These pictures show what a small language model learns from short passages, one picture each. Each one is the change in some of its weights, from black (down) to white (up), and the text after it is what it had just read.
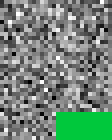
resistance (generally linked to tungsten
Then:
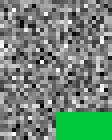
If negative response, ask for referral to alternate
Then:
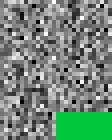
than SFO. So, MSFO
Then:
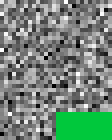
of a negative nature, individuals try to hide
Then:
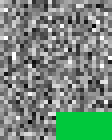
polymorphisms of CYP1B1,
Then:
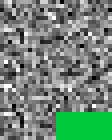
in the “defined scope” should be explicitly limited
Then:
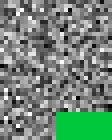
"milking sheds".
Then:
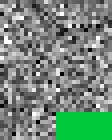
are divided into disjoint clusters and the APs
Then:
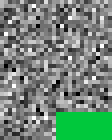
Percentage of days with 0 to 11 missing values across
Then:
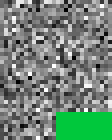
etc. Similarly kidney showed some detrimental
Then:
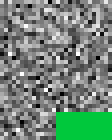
stands withdrawn. - The
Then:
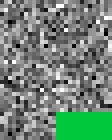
52. Walji AM,
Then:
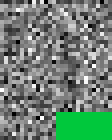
two features, gender, and physical activity level.
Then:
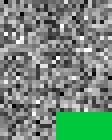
the disk rotation; - * the solar motion
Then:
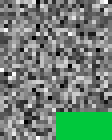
for treatments targeting skin surface (i.e.,
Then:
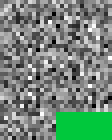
using the EAI-ARO method, is determined
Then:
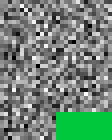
continuous drought is nearly the same throughout the season.
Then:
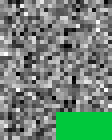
in years was more in Group B (14.08
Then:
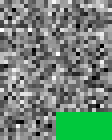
in personal relationships or experiencing a personal crisis can immediately
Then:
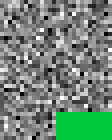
and Development Institute of Rare Metal Industry
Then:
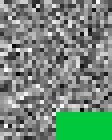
Source: Statista (2023). and
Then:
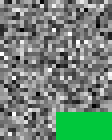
in the brain, auditory cortex,
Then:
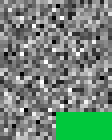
jumps between the respective maturity levels.
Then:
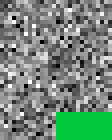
in kA. I_1 = Required
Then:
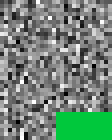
Case Study. *Cel Chem.
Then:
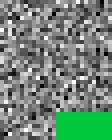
they use the same technologies as everything else?
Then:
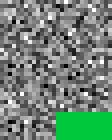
dq coordinate systems reveals high consistency with theoretical
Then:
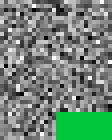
Marzouk M, Ibrahim
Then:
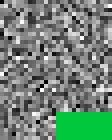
have direct access to the needed lexical information,
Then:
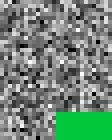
of the existence of political messages is also due to
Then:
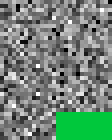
need to be committed to their teaching so that learners
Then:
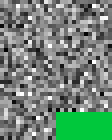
average highest temperature of pavement for 7
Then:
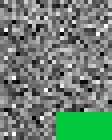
locally available resources for green construction, adopting integrated
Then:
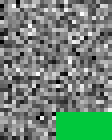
regions—such as high solar irradiance,
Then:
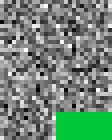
de traços gramaticais sem
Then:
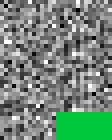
mutual destruction of the second and third
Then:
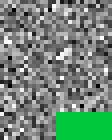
excessively, and tourist activities maintaining environmental
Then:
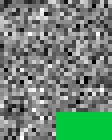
dimensional space. It consists of three clusters with
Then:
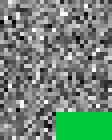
bodies PARTNERS The Food and
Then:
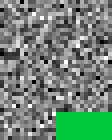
corruption. Perspective of Servant
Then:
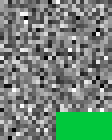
along with the potential complications of debility,
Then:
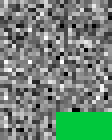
Roles", *International Journal of Computational Research and
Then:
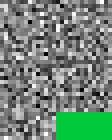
the *Situation Analyzer*
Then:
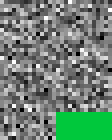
was observed, with sensitivity exceeding specificity, consistent
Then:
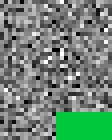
primary interest may be unduly influenced by a secondary
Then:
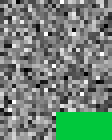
realizing women's potential. Discussion Another important factor of
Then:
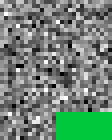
a greater linkages with community where they can ask and
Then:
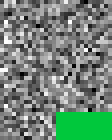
has been proven essential for promoting behavioural needs and improving
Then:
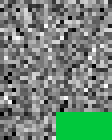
the 1962 military confrontation on salvaging
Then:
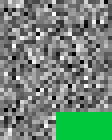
4 I believe the organization is open to change.
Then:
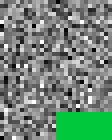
experiments. 6 Experiments In this section, we
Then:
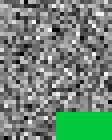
centrifugation (12,000 ref,
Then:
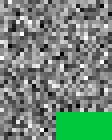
viewed and requested through the virtual-access
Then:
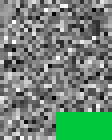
was designed as a computer-based teaching system to support
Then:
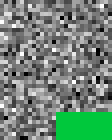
when they process environmental and socio-economic phenomena. The
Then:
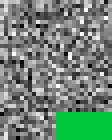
scale, emphasising the interrelations with labour market
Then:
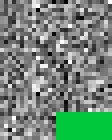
and the standard error of the linear relationship between the
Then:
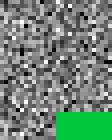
be used in different contexts. Keywords: SAP
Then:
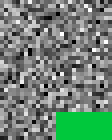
labs. It is worth noting that such a
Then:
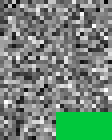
key term is mostly used in the first session. In
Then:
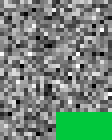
(IAQ) result from the VOCs emissions
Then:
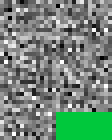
Pogge, & Handelsman,
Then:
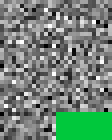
all teachers on e-learning assessment and feedback should
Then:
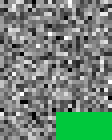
to display it or read it from anywhere. After
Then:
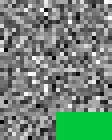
while most musicians would somehow offer them the
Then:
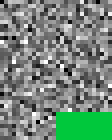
equality as provided by the constitution of India.
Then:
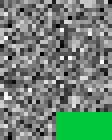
Table 1 Advantages and disadvantages
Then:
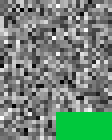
cycle as a result of losing their jobs.
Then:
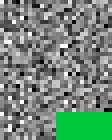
score, and body weight gain due to the use of
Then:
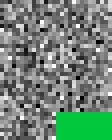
(CIIP, 2010). Lehrplan
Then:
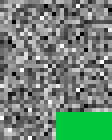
carbon fiber reinforced plastics. This was found to
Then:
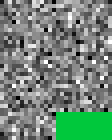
lead the marginalization of certain groups or individuals who do
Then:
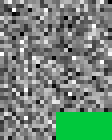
from the lower ground around the Solent to the
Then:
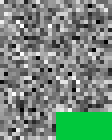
allow for community- and trust-building a key
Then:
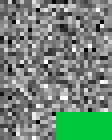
This thesis analyzes the internal and external factors affecting
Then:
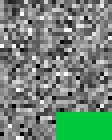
the nonsectarian movement was in bringing together
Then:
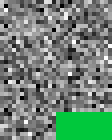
of a savonius water current turbine has
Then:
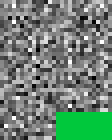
the power using wind domain in a effective, reliable,
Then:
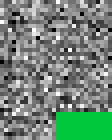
goat kids among the three groups, but
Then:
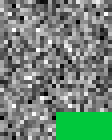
schoolchildren, students and inhabitants)
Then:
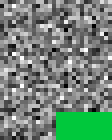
monitoring of spending adequacy and efficiency across
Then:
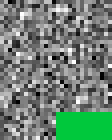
Chaudhuri et.al,
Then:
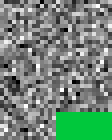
“Projects of Large Research, Development, and
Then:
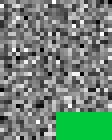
in situations that they cannot control or overcome.⁸ Studies
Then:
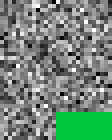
and the PETSc parallelization library with our
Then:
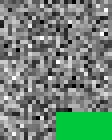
perspectives on gender, social structures, and economic processes remain
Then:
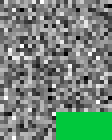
resultant value of R SQUARED was
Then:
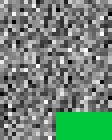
terms were provided based on trial results as follows.
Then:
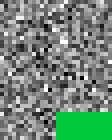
Two model of bureaucratic and
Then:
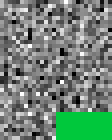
can not become operable, need to prolong their
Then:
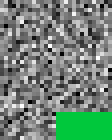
it gets removed: Figure: Uninstall
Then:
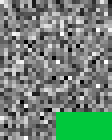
prostheses were applied during the research. These
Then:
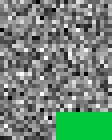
2020 Experimental study Can Yoga Overcome
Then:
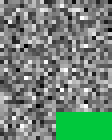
in order to curtail the cost of capital and
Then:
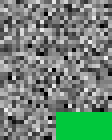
TVET sector. Kenya's education system has
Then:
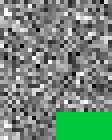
were determined and discussed in the present communication.
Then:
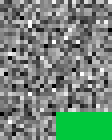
are on the same level, is always 0 as the
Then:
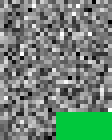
to obtain accurate results. Also as the second approach,
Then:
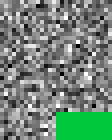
5D), gonopore all over its length
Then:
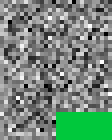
² Universidade Católica
